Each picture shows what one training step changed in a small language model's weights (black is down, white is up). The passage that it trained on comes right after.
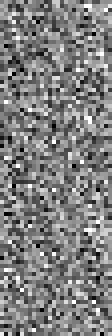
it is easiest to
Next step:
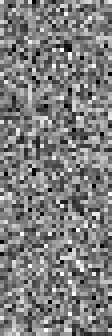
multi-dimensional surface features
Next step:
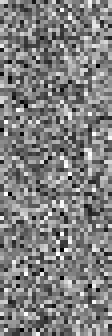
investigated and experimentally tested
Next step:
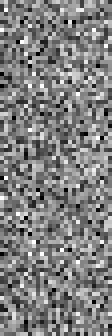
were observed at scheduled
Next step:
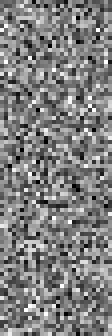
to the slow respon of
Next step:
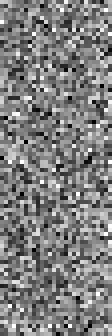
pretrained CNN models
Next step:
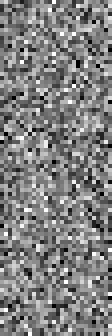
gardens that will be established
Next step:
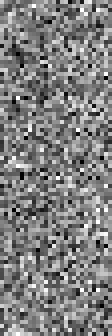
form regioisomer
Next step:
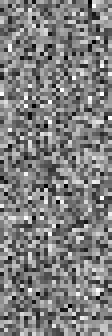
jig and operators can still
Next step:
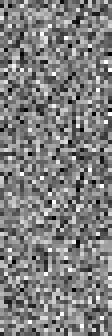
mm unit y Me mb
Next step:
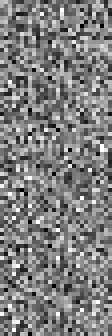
they are considered one of the
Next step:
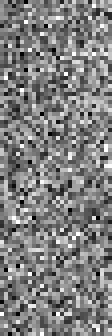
metabolism of the affected
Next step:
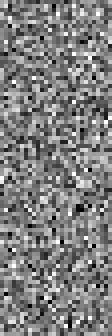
g_{i\phi j}
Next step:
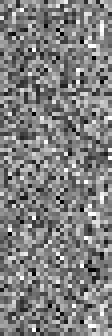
corresponds to a topology matrix
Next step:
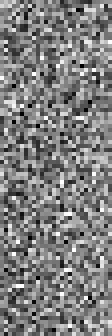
proliferation so they are
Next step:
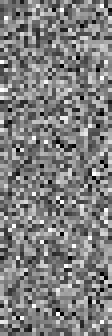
their efficiency and convenience, with
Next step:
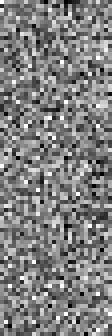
present SHORE - Open
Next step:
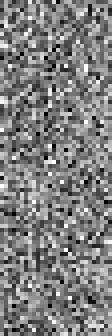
of a population. Most of
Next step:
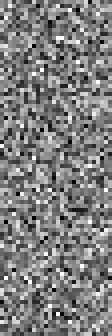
pests, dengue and
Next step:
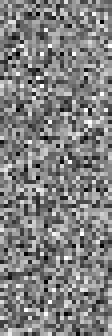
to protect her daughter
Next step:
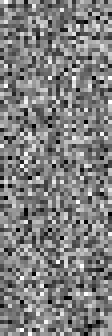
was used to determine the risk and
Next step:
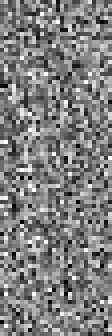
research which were carried out at
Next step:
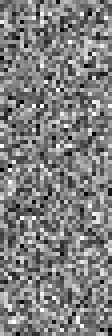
of the dominant fields of
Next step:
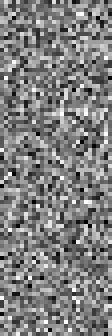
has become a leading contender in
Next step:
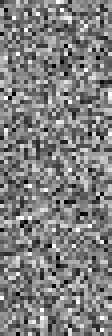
with decrease in milk
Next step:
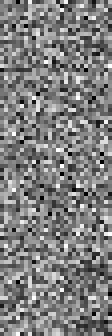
30 seconds 1 Shoulder
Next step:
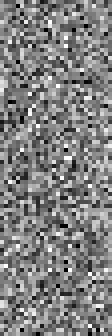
Vitamin C, which
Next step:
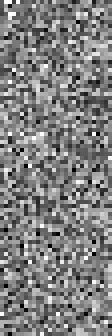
is to explore the relationships
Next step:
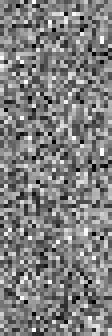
be considered as spam review.
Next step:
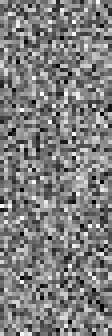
such as phenotypic,
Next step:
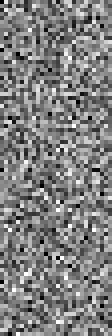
and environmental ones, may
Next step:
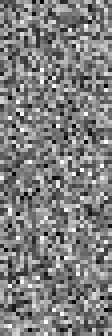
for research purposes. -
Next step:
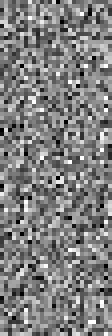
of very high seasonal
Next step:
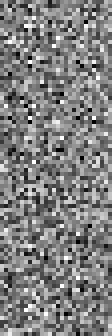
to the energy consumed by AI
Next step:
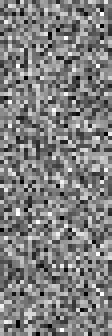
F. Julian¹
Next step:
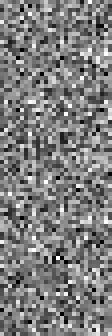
depiction, the area above
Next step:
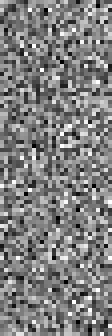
years (Lozano et
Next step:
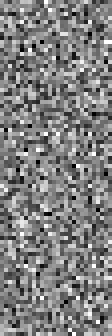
pharmacy students who performed concept
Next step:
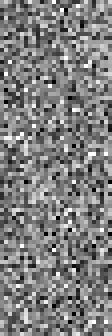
severe pain that decrease their
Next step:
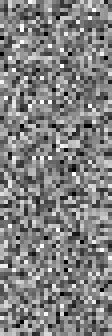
By Catherine Hall &
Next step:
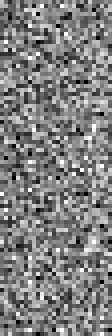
For the purposes of the
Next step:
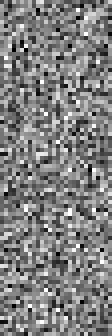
as identified from the DSC and
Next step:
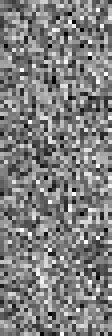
proposed measure justifies the
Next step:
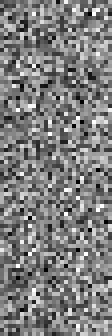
points of the grid. For
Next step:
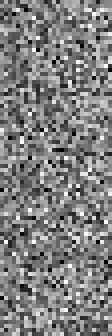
smaller flakes filled
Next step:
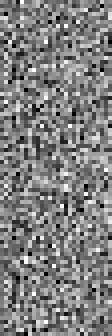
categorized as mild,
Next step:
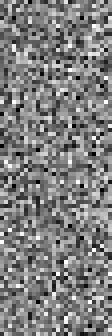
, an open set N_1
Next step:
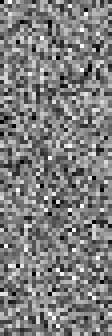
of households, the
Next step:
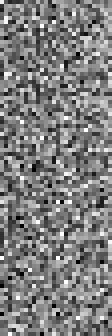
work towards the search for specific solutions
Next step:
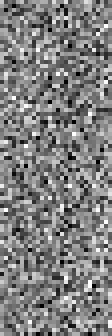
Prefecture Haidong
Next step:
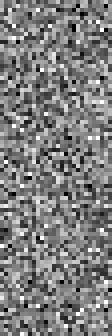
diverse outcomes have been reported.
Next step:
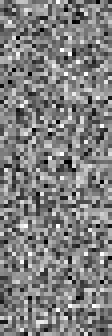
as high-altitude platform
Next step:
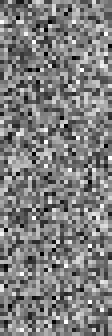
digital repositories and
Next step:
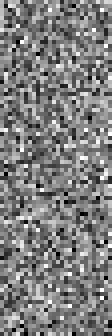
with greater daily screen
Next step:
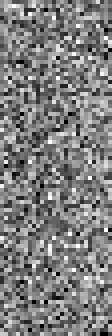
College London,
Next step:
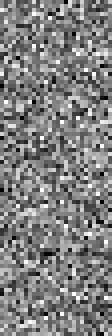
parameters revealed that herbal
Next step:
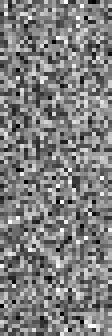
in the assessment of customer
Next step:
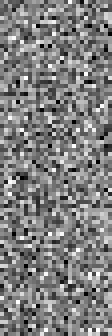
Branch, Islamic
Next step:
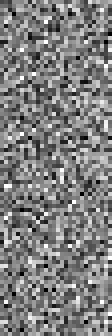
Organizing your work before
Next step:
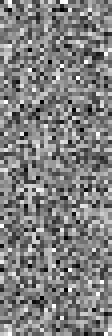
to diminish the
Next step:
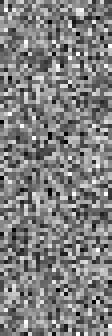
smears was washed off
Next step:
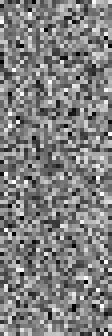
P, W; Chan
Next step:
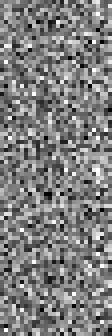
Furthermore, we only consider residues
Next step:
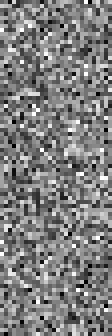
dissolved oxygen is
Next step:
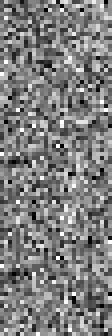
diseases and other factors that may
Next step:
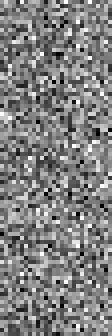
presented in Section II. Methodology
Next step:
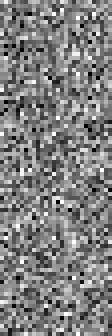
easy to use, making it
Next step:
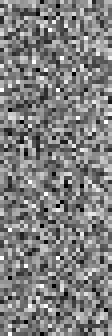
support tool to identify the best solution
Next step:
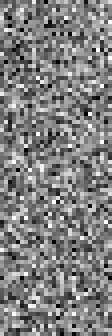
interphase between the thin
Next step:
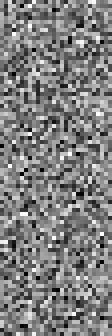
the installation managers
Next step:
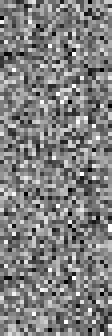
(T \text{ power }
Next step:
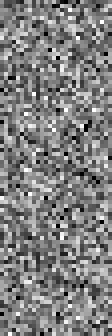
common due of the 8 9
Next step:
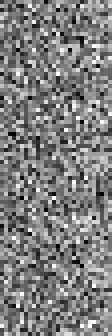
gastric contented, the
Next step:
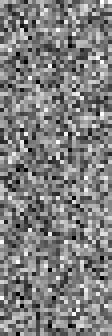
air pollutant levels in the
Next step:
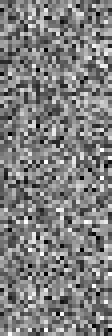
management independent of the underlying
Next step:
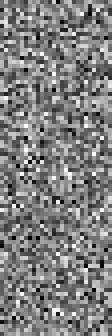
of digital tools, but also the
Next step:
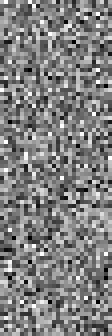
was developed to make extensive use
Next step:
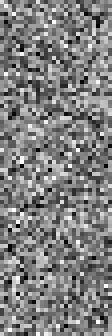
daily for 8 weeks
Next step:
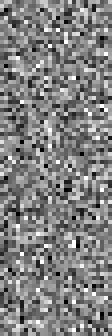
Thallium flux measurements revealed
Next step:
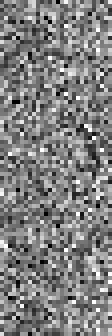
sequence of length N . Then
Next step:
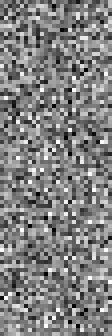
the proof. □
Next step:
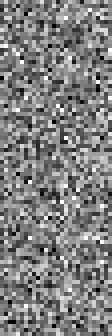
controlled studies with standardized extract
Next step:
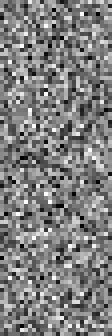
reproducibility of the measurements of
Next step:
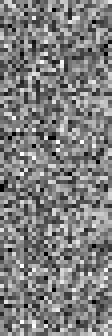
the personalized recommender system
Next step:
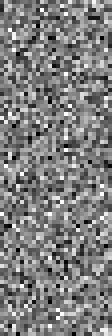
HR, mental status,
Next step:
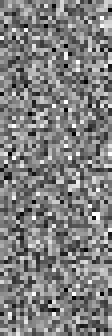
All melting points are
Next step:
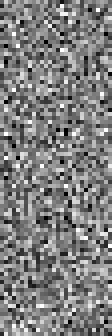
top-k query are designed
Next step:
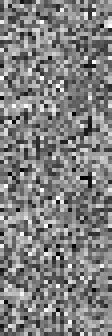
and only if, for every
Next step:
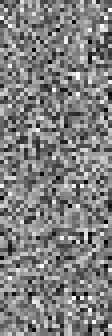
the left (Economics,
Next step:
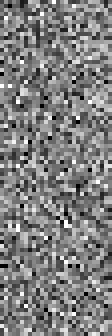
health, mental peace,
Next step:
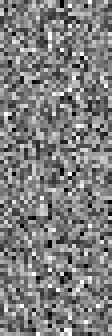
is a mix-method
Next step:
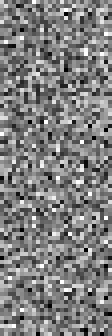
the Imamate is not only
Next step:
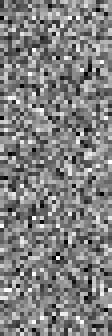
of all formation and listed a
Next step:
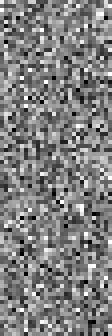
is the renormalization constant
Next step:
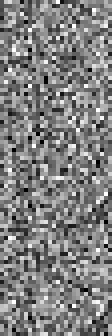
Special Issue
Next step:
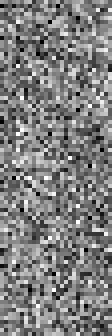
3.3 Model In this
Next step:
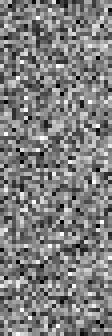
6 did not see a connection
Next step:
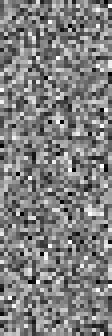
can create a new perspective and
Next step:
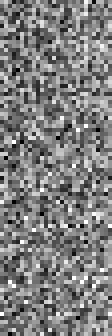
in the beginning of the
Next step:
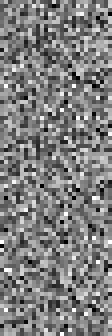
model which does not charge
